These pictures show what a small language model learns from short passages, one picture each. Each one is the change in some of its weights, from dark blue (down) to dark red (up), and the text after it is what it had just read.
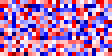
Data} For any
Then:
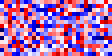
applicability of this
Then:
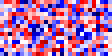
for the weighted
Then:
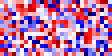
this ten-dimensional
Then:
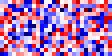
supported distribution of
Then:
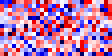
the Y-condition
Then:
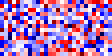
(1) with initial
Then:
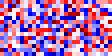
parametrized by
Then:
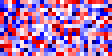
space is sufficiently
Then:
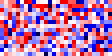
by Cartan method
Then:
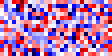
residue field
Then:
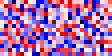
delete edges
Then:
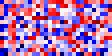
$D$ from all
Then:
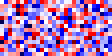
However, if we
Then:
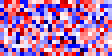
some point of the space
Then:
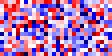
two pairs satisfying
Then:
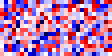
strand from the
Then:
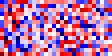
uniqueness of
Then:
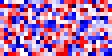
used types of
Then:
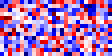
The regular part is invariant
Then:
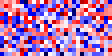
any finite number of
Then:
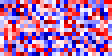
entire matrix
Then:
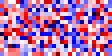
the size of
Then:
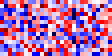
$\delta$-vector of
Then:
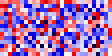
an arithmetic
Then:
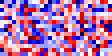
the paper, we
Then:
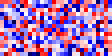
then \roster
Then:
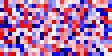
variety of
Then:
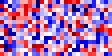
Sturm prove
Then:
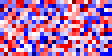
gradient estimate for
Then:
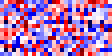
series associated with
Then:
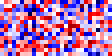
\xi \in
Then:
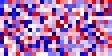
open mapping theorem
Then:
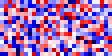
particular, a consequence
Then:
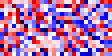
I think this
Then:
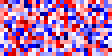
is. Therefore,
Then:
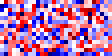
the proofs go
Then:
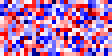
finished in that
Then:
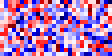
Fourth, in
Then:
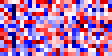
the action of an
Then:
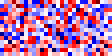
test shows that
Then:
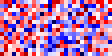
.$$ Let us prove
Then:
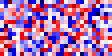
very simple, see
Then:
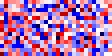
in each of these
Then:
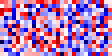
2 (see Theorem
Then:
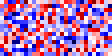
top surface is
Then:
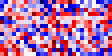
divisor chain
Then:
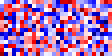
DFs that
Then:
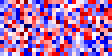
order and do not
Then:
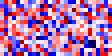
is treated
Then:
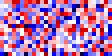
and one of the
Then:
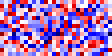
codimension one in
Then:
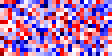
consists of only
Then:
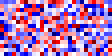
It is a standard fact
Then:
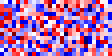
also equipped
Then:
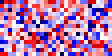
conjecture that the
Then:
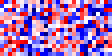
computed solution.
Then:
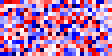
that $H_\mu
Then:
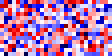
C1 and one of
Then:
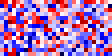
$I$ be a
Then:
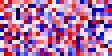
context of our
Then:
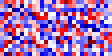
if and only if the
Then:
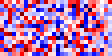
objects $A
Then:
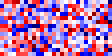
which completes the proof
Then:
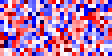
\bm u^n
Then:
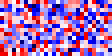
The resulting set system
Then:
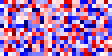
reflect a
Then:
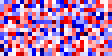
\in X,$ let
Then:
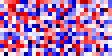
all complex numbers
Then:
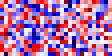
In the case of
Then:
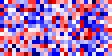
wants this
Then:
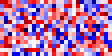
$K \geq
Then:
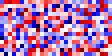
that $H$ is
